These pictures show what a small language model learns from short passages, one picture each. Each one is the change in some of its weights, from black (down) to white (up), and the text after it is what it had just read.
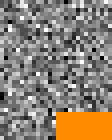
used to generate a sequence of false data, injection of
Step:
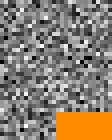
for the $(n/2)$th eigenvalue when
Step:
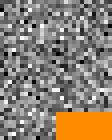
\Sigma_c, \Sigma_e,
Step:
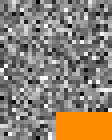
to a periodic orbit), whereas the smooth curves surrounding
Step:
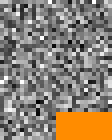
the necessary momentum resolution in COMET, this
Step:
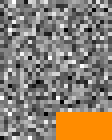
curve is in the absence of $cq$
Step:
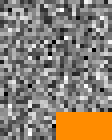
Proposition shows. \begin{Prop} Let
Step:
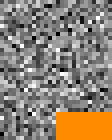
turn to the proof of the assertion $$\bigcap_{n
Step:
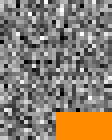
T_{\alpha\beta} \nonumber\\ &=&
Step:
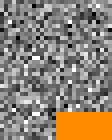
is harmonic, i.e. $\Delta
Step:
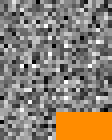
to the $\delta_{p-k}$ contribution upon
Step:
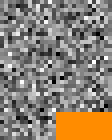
novel bifurcation mechanism predicted by the ALV
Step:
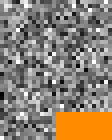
Poisson modules in a class corresponding to the pair
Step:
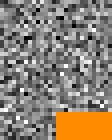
solution for $b_m (t)$ in the
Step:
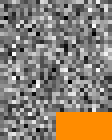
each Monte Carlo simulation under different SNRs as indicated by
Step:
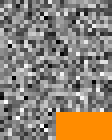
CXL allows database systems to grow via scaling up
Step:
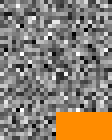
$\eta$ be a bump function adapted to the
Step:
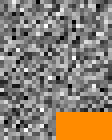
to the fact that the inverse Laplace transform integral can be
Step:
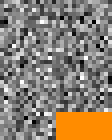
larger A$_{V}$ and an abnormal
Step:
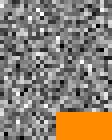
is clear from the structure of the 2-D Euler system
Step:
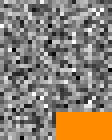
photons are generated by two stages of second harmonic generation from
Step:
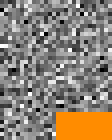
\int_{\partial \mathcal{M}}
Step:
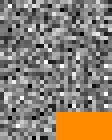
of results by \citet{grankin08} showed
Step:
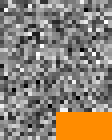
structure of axionic walls bounded by
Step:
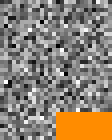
consists of $20$ isolated points so that the quotient surface
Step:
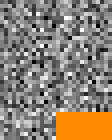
he proves that a discrete group is of rapid decay, if
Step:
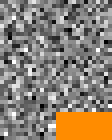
equations in domains with permeable boundaries}
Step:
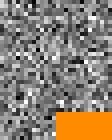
term does not vanish. Thus we can assume without loss of
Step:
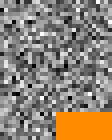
will denote by $\frak{n}$ the Lie algebra of
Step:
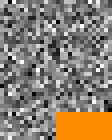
challenge is the use of this collected data for rational
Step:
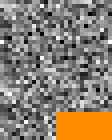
Gaussian curvature $K$ and mean curvature $H$ of
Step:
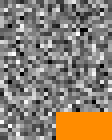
have little or no interactions with ordinary matter beyond gravity,
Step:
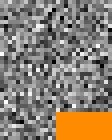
of a random value to each quadrature measurement, which
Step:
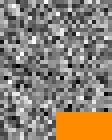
low- and high-spin states in medium-mass
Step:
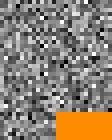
allows here for an analytical theory to be developed (see
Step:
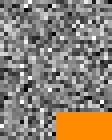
one order of magnitude higher $T_c$ in comparison
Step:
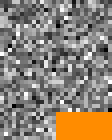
tensor but in the twistor description, because of the
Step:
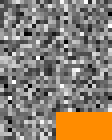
and then show that the expectation on smallness of the
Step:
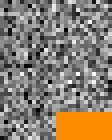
for which the heart is the category of mixed
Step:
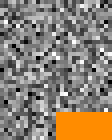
demo. This included some time for participants to try
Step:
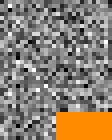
missing covariates under NMAR assumption
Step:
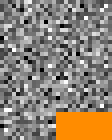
\oplus \epsilon \oplus \epsilon$. In other
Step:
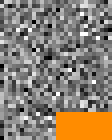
\textbf{Part (b): Feasible
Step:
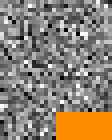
distributed random variables $\epsilon_{\beta_i}$ with parameters
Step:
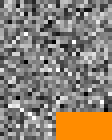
other words, $ H^{1V }(\tilde
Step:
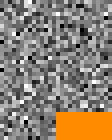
\eq The purpose of the variable $a$ is to
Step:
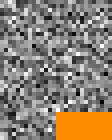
the observations contain the sources or information to be
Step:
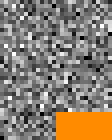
by criteria which are consistent with the choice of the shift
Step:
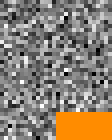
perfect quantization is currently limited to too low temperature and
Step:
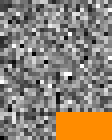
Thus, the scalar and gauge fields are stealth fields and
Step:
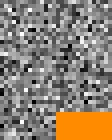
and for $i=1,\ldots,q$
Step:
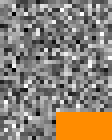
= 0.6$, see the text and the Supplementary
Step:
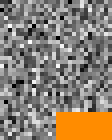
\eqref{Smale} and Theorem
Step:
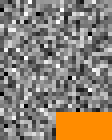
\big).$$ The generalized Franchetta conjecture for
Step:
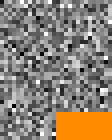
1 would do. Without loss of generality we start with
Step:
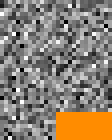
next step we compute the radiative signature of the
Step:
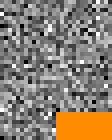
model is of the Ouyang type
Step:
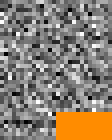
The concentration phenomenon of stochastic processes around their mean is
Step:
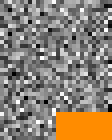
idealized density profile of ParB{\it S}, is
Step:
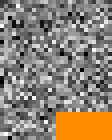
the class of homotopy equivalences in $\mathbf
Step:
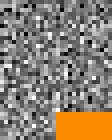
see, using the Loewner chain description of the random
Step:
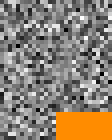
with Gaussian initial conditions, has been shown by
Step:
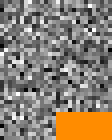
\cite{WenWu2}, \eqbegin
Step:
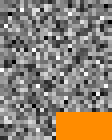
an extensively used strategy is the treatment of fluid
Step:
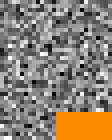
for the present discussion.) In order to estimate the probability of
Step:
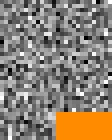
rate for this discrete system. Seemingly
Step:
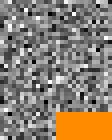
respect to $\mu$. (According to Theorem
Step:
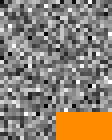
{Schurig}}, \bibinfo {author} {\bibfnamefont
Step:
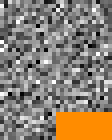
The inverse effects tensors and flexoelectric coefficients
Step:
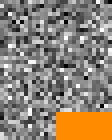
hence $x=R_k$. Now suppose
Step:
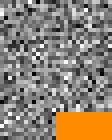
really important, so the results gained by
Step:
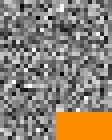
finite groups such that $K\Gamma(G)$ is
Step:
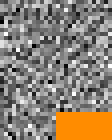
or non-smooth contours, implying that the models
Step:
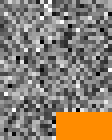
of Fig.\ \ref{ETvsRL},
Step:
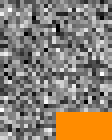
$ be a countably generated Hilbert module over a unital
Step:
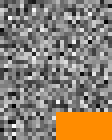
$y_m\in N_n$ of
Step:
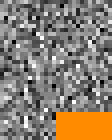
Jersey region of the model grid,
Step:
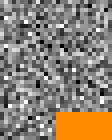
analytic data, in particular the correlation functions. Here, we
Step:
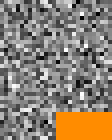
with the empirical data \cite{dani09}.
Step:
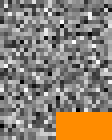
a bridge for skip connections to further improve
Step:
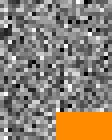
Dynamique planetary climate model (PCM),
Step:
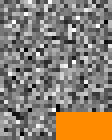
that $k\equiv 0\quad(\text{mod
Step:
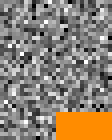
word count; all tasks require $\geq$200
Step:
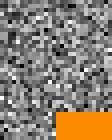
choosing $R$ to be the time average of
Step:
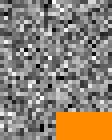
function of black hole radius is plotted in Fig.
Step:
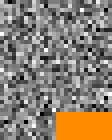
tungsten cubic cell (edge dimension 62
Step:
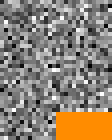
be $\alpha_2$ or $\alpha_m$.
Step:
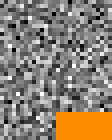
the random real model (*) fails and
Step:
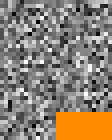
used system resources like pins that might be set differently
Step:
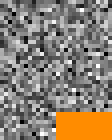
derivatives, the explicit step involved at each stage of the
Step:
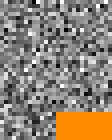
### B. Motivation and Proposed Solution
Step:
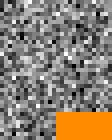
\end{equation} This was obtained from system
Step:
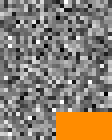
section we do not have such a coupling, while in this
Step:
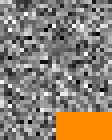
we have seen that the end of the bursting regime
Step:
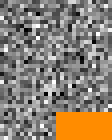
and a fair distribution of voting weights. In this
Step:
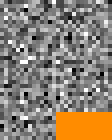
arbitrary nonzero values for $x$ except on one edge,
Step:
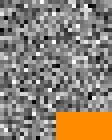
previous result that the geometry (\ref{rel21}) for
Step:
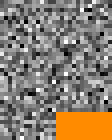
conclusion that neither the standard model (SM) nor
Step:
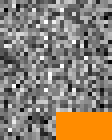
type as follows: \begin{itemize} \item
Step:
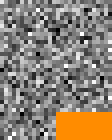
name is made plain when $X =
